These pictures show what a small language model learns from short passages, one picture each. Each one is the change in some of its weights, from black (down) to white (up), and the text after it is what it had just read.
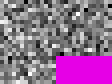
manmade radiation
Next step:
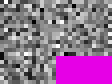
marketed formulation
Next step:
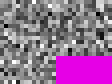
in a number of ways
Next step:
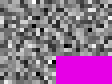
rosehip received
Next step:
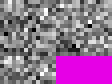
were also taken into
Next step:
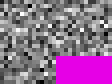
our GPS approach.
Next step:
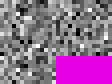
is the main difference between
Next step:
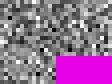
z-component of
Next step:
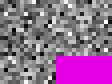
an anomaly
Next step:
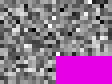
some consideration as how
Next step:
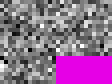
Truth System
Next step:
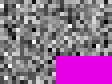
has offered us
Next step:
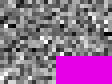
spectra to include only
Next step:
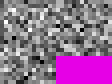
and ASSD.
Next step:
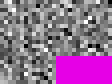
of the environment during the
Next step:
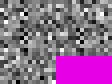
frequency, control, and
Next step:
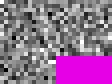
its stability only on a
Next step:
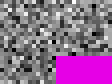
most bound, likely
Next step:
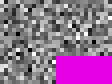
dx \left(
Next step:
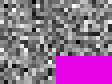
SM contributions to
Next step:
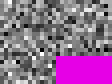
distribution using a training set
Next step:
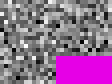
as specific densities or
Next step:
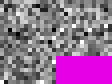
the low level of directional
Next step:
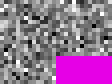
detailed study of the
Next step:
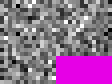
requires timely prediction
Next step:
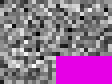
operators (under the
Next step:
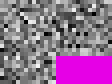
condition to achieve
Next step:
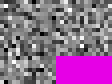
of the time-dependent
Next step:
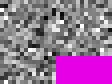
Beyond its use in
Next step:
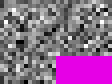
and their impact is
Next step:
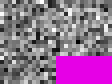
the NMSSM performance
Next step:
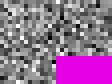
the equity of the current
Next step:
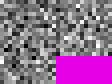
au texte,
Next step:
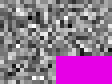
been linked to a
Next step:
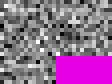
as a message
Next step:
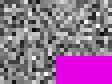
P -\nabla
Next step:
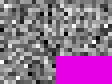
the coefficients
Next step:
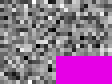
experiment and other various
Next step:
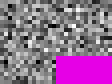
typical sign that the
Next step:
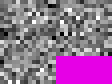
and release assays
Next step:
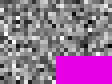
the WegenerNet
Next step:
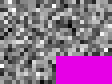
of applying new
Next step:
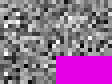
tools like this are
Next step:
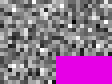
a great interest in
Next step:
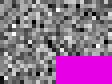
has particles 4 and
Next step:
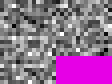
much work to be
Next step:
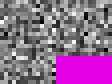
its development was slower
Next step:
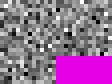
as indicated by the
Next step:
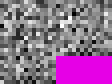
In addition,
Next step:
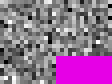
was at 20% of the
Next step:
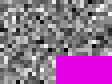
an additional abstraction
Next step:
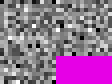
so to explain observed
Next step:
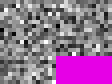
as shown in Fig.
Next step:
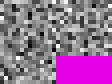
of graphene
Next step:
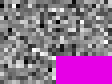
film thickness from
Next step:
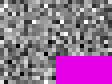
by the composite
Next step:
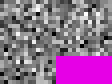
angular positions of the
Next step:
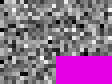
into account the unique
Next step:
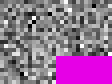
of the core to
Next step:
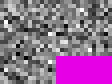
for each layer and
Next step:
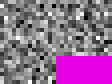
analyzing correlation functions
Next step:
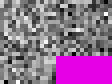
active participation or
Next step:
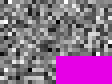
could be saved
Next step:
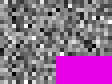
is equivalent to
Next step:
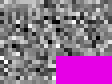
amphiphilic character
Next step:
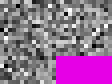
the vertex $1$
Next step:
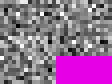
different flours determined
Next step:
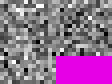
exposure measures:
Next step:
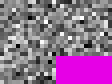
a 96-well
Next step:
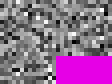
was used. The results
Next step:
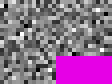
minutes. It was
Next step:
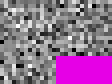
the blockchain,
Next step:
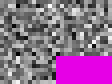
not from disordered
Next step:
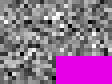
Thus, a method for
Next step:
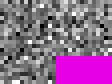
after removing the
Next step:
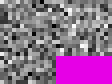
the physical interpretation
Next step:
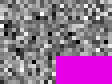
reflection questions
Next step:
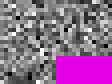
The complete structures of
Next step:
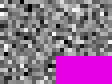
independence of the
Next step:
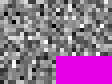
local and characterized by
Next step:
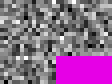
to thousands of
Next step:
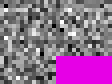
and kink pair
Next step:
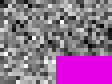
for oil and gas
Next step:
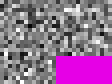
software quality.
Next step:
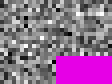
low incidence of
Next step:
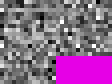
analysis also showed a significant
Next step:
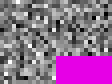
has been improved.
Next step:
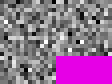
conducted based on
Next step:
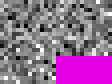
easily. Good
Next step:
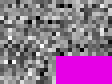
are similar, thus
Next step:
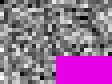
Agreement GB
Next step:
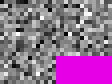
dispersion is needed
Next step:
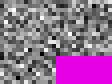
and elements, make
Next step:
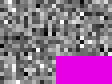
of the dark matter
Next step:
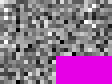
& References
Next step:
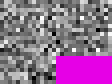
in the food supply
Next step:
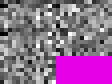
especially in
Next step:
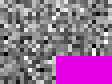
alternative host
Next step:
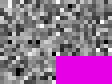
mention a general
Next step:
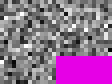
the set of complexes
